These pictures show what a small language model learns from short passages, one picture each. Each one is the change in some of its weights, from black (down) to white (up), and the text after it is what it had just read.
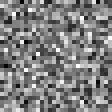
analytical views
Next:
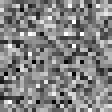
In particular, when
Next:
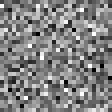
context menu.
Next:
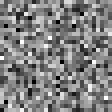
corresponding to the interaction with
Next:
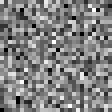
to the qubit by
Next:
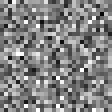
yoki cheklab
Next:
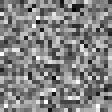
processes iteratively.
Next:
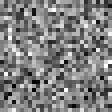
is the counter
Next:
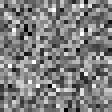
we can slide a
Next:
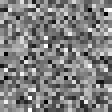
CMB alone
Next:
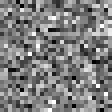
ICT –
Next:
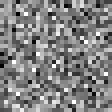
by the black
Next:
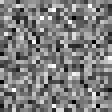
larger than the corresponding value
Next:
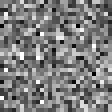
performance of SVR
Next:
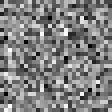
marido que le
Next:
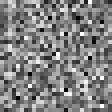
(in part) by
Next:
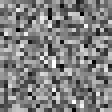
used to provide the information
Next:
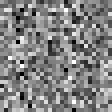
along the reaction
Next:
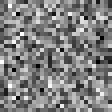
inhoud van
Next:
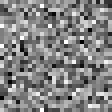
com cenários
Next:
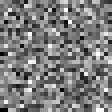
FM regions
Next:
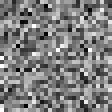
справу з
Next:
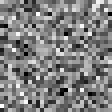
For stars with
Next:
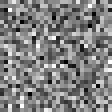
the Russian war
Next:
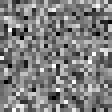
the formulation.
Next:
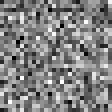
not required for
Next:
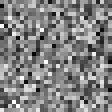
q)$ phase for
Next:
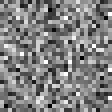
benefit from
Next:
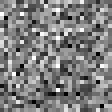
filament} The
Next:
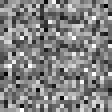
magnetic helicity
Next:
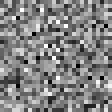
and fringing
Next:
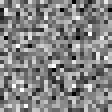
pure states as shown
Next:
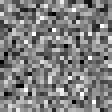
range of $r$
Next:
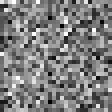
bo'lsa uning
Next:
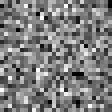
(red). the lower
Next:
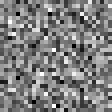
with the maximum value
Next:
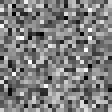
этом в
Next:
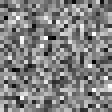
0$. At first
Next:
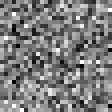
interview holders
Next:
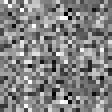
mavjud deb
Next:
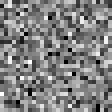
independent initialization, and
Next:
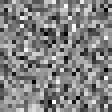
podía dejar
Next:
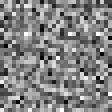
formulalar va
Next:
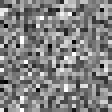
completely independent of
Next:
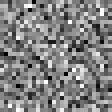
between the injector
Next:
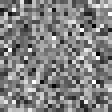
Bab IV
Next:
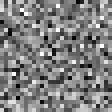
command applies
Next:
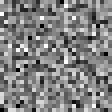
decrease of the mean
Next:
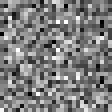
obvious example would
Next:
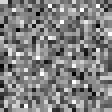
the combined lower bound
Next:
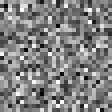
не настільки
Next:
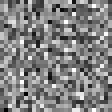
interpreted as related to
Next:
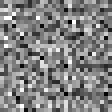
formfactors for
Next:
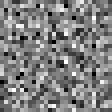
evolution of the local
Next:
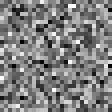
la agricultura
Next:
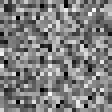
і при цьому
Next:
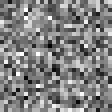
considerada um dos
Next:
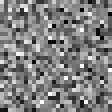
in the FE part
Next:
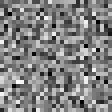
visible and the
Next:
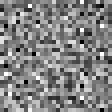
is called the
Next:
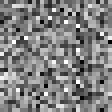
le commerce,
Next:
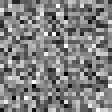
agreement is
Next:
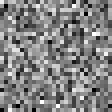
is to use the
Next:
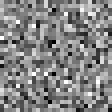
emphasis on
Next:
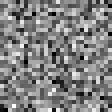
obtained for such pairs
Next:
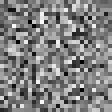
such that all components of
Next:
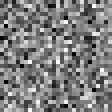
EV load model
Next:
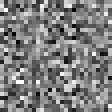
measurements in both
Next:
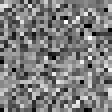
da Agência
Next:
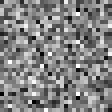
yana bir holat
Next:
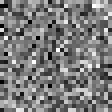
reveals a more
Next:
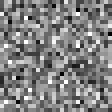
yil 6.
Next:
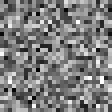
і Єви з
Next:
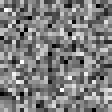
particularly attractive
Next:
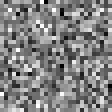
higher rungs
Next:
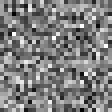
blue lines for
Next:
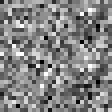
eng muhim ijtimoiy
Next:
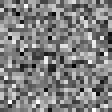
value of a thermal
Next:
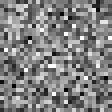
that are only a factor
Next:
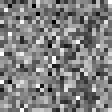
la creatividad de
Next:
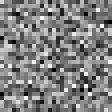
we present the consistency
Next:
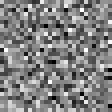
foregrounds were
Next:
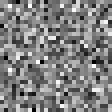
a model. To
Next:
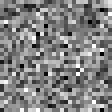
do Teatro
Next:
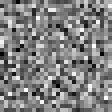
the interaction of the
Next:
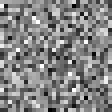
is not finished
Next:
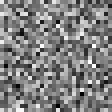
paths using an algorithm
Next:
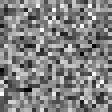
Annotatsiya :
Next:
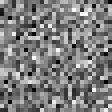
An utterance
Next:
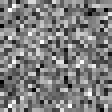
c) a modified
